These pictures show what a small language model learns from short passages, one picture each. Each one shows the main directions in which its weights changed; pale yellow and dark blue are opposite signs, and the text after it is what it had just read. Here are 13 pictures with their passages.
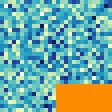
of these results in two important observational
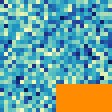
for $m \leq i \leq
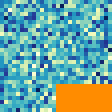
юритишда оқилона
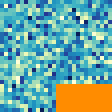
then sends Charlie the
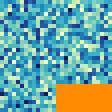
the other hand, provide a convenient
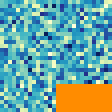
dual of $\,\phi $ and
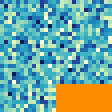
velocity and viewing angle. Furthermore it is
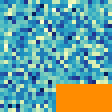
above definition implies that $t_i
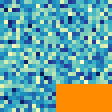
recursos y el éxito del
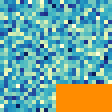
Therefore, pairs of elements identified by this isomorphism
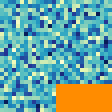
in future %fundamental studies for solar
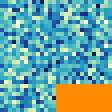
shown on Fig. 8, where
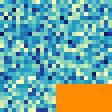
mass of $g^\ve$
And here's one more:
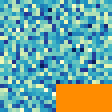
not a dominating family. Then we may
